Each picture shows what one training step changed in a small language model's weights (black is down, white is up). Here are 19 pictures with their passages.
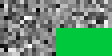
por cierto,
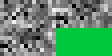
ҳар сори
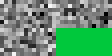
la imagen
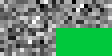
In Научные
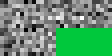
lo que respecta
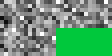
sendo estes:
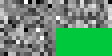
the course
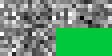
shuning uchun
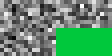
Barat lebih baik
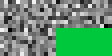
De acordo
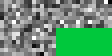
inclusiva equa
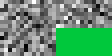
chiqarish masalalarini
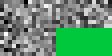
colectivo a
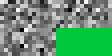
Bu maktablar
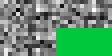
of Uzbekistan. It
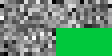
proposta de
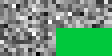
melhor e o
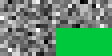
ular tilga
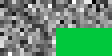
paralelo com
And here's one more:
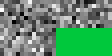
methodology refers
